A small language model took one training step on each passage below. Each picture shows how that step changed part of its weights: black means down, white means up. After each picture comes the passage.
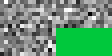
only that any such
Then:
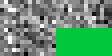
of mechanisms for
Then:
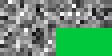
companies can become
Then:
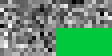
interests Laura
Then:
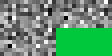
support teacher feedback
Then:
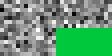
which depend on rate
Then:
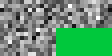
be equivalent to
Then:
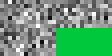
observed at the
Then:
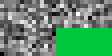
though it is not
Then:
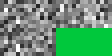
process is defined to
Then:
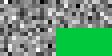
and their derivatives can
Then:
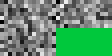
holds. The
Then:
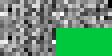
impact planning, institutions
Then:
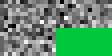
\frac 1n
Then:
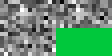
\times \Gamma
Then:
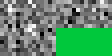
the medical field to
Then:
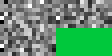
homogeneous relations.
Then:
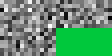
beta process in
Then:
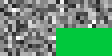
in the sense of
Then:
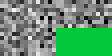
is of the order
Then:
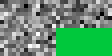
areas). The survey
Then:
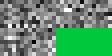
a toy example
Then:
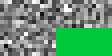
to reach the best
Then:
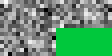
hand, by
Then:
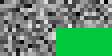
It is the
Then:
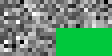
is measurable on
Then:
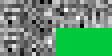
at a short time
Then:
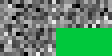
FG and
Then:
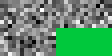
have confirmed
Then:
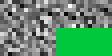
sur la vari\'
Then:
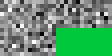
while maintaining the
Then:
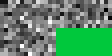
R R ² F
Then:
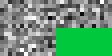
conditioning of large
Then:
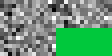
emphasize in the
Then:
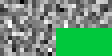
battle of
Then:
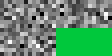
water springs
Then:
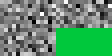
maximal order of the
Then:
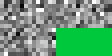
can be controlled by
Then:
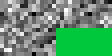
twice a day
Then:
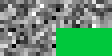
stress strain curves and
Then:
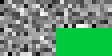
argue that the
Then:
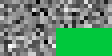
the last three years
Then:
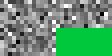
and Management of
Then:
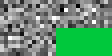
nonzero only when
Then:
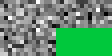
Now we can write
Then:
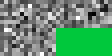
shelf goes beyond
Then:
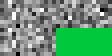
recover more effectively from
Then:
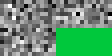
$\gamma \in
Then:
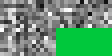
a central agent,
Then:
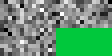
statements must be recorded
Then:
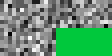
choice of ambient dimension
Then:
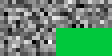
For the other three
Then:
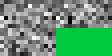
parabolic equations on a
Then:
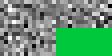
for treatment at the
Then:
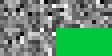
it saves you
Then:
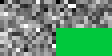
2011). Research has
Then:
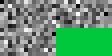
and strengthen reporting
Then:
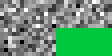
can enhance the formation
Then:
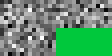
applied on our test
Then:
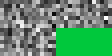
we have $$
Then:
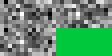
Health Evaluation
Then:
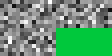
shown in Figure 2
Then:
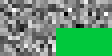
in transmission of
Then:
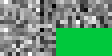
chain into five stages
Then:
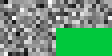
by $\partial
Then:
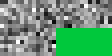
differential $\hbar
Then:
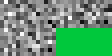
importance, as they
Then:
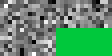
exists a family
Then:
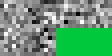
provide a decent
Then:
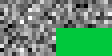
hypothesis. The past
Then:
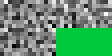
as long as they
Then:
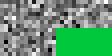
mobility in
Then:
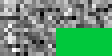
number for staff within
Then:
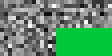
the induction step we
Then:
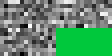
RT represent a
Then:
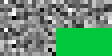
in number and they
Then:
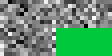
physical size and
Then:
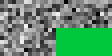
advantage and improve service
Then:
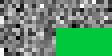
alternative methods to treat
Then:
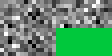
results do not ensure
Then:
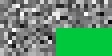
geothermal options
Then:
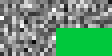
some success.
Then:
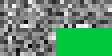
view that the
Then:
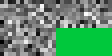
}y \to
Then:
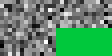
they wish to
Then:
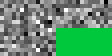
two types of errors
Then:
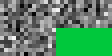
The COVID-19
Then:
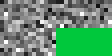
\txm :
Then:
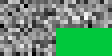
Hence, after
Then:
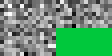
or if it is
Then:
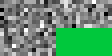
imine to produce
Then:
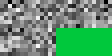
is only on the
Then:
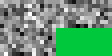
weakening of
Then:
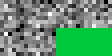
is a deterministic
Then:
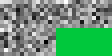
point where its chemical
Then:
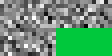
minimal vectors of
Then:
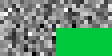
although the plots
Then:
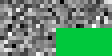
on EV
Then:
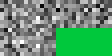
be chosen among the
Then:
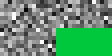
we define its
